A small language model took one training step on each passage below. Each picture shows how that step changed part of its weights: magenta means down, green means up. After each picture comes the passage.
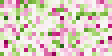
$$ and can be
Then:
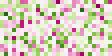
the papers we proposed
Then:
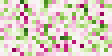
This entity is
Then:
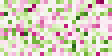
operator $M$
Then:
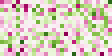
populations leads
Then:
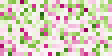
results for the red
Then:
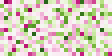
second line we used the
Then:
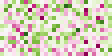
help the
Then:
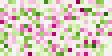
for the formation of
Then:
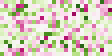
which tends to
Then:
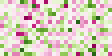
to appear in
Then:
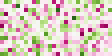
comes from the
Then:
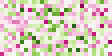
example network, we have
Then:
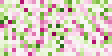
on the equation of state
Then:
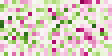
all queries.
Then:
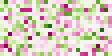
With increasing
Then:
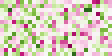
Below we will
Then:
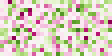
availability of an
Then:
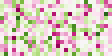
the topological origin of
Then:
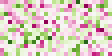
small $s_{\beta
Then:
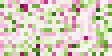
to zonal
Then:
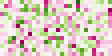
respectively. The following three
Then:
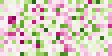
from several
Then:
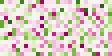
corresponds to $\tilde
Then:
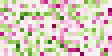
$B$ and the
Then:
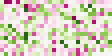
all three quarks
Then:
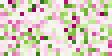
variety of
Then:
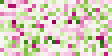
five dimensional
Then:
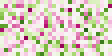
the block generation
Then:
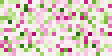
is the radius of
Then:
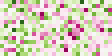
In the regime of
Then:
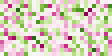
Previous analysis of
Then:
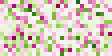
tracks, the
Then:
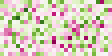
tube, and
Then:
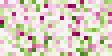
emission in its
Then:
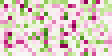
sources that were
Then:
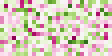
analysis of relativistic
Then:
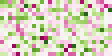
dt $ by
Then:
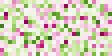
small to be considered
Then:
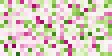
advances will further
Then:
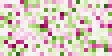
training algorithm can be
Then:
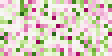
the Uniform
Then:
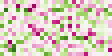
vectors, there
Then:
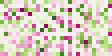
the upper
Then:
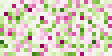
is analogous to
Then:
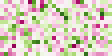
multiple secondary
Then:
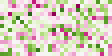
common, with only
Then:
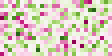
momentum is
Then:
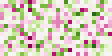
channels for the
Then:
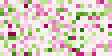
$X$. We have
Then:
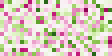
and positrons
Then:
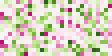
the absence of low
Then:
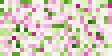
with the variables of
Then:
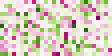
at half maximum
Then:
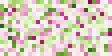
with previous ones present
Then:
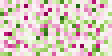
were found to have
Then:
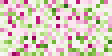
wind originates from
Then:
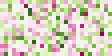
these lists we
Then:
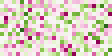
$\langle \cdot,
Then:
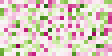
its amplitude
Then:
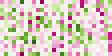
this configuration
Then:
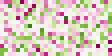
each portion of
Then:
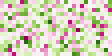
excited state
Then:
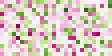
\hat P_x
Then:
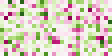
Each driver
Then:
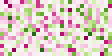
the experimental methods used
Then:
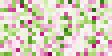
circuit to
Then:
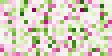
deviation of the
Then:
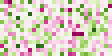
the water level in
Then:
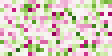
between the observed and
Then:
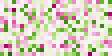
the presence of
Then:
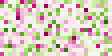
efforts to
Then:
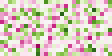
for systems with no
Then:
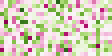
replace the
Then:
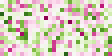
even if in general the
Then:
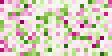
holes in a
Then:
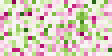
We investigate
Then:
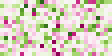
each feedback
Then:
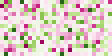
near the Dirac
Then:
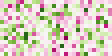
all Galactic
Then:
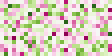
the gamma ray
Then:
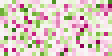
well the continuum near
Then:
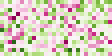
interaction, similar effects can
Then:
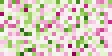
\pm 1$ spin
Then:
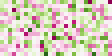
of such questions
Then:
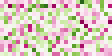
is determined from the
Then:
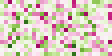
as a function of
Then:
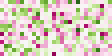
when compared to the
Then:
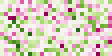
of $\gamma$ can
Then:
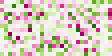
and references
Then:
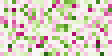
the other based on a
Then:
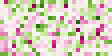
as applying
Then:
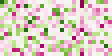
We have chosen
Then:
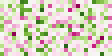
in a regulated
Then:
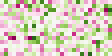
HgMn stars
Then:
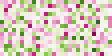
used to estimate the
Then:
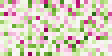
evolution of the sensitive
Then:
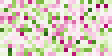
is supported by
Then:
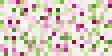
the matter fields is
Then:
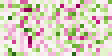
periods of
